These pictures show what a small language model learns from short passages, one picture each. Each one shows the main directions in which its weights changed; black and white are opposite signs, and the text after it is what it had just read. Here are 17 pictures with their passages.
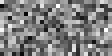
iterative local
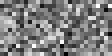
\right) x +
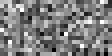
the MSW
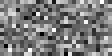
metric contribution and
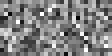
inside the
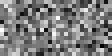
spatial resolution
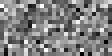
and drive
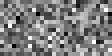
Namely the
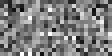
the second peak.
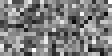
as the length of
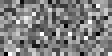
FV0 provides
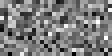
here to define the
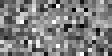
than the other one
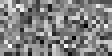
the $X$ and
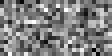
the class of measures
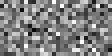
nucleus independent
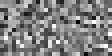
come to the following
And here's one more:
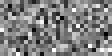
The tracking
